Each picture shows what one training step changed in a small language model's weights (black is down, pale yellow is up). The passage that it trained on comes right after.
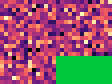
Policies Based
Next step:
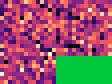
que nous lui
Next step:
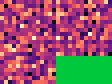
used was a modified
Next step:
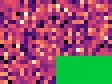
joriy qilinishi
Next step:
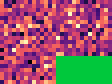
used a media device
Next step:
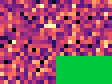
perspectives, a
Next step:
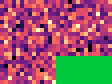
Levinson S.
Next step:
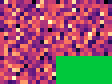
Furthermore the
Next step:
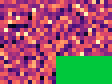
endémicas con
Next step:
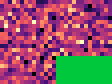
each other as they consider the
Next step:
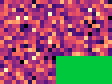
még ha el
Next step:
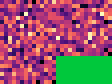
program. The results showed
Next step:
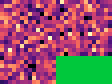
now the initial
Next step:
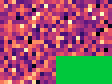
significance. It provides
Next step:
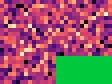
tone errors;
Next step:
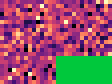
and Culture,
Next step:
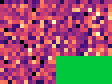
advantageous for
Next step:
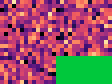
losses in the
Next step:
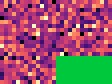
a carrier to
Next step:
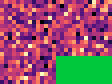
of approximately
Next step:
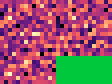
ml). Iodic
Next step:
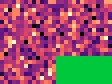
the world into a
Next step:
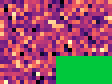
nehaš tako
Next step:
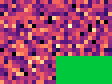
upto $p <
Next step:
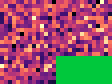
there is no quotation
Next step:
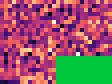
u ham odamning
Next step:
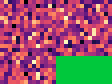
conditions of living
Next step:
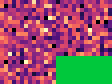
που ο
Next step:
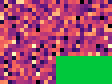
joint effusion
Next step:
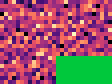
geographical location
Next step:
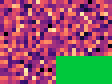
progress by students from
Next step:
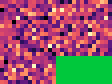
bosques y la
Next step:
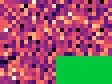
do empregado como
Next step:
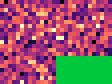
same language
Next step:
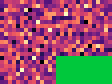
с основными
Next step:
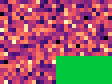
Pesaran and
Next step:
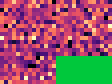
The second part of
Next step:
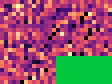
and Teaching,
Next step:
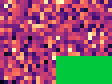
influences. The use
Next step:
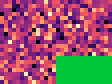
of the patients with
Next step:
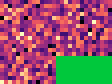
used are food and
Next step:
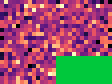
helps them to
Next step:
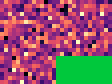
habits, such as
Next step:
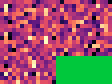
motivational factors in
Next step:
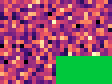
the delamination
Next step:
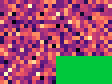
ini penulis
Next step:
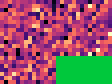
definition as shown
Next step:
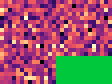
in solar PV
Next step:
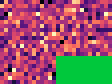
capacity, at a
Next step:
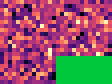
тури эса
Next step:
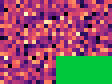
that the higher the
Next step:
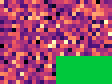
the topic under
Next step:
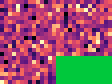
discusses related
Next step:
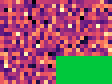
transformation, tant
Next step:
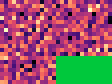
from the beginning
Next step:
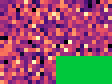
recorded species,
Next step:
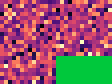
y llega hasta
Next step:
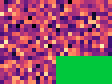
? Rho de
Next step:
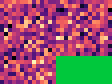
where n_- are
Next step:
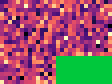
increase consumer
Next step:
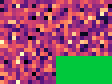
their work processes are
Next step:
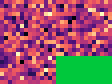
mesures les plus
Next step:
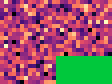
is today known
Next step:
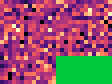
the loss gradient
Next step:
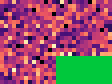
is very important for
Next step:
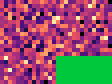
the coefficient of
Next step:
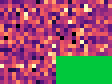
The Bristol
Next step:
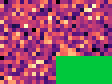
has its own
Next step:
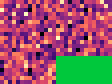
proposals providing a
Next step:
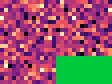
the temperature that the
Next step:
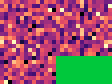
a power series
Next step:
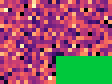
(1) the lap
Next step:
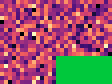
y la pronta
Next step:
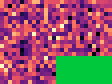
historical Chinese
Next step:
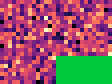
w Helstone
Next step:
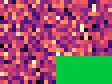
able to analyze
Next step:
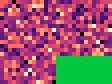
были разные:
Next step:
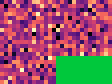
de genes relacionados
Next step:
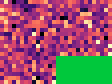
regarding their quality
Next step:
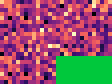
of network
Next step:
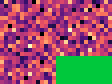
is also responsible for
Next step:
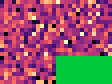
expression of the
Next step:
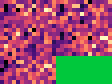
which are only based on
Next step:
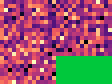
dos cláspes.
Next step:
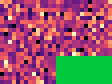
of evidence to
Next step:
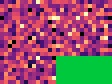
the access to the
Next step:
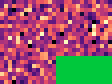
of detecting a
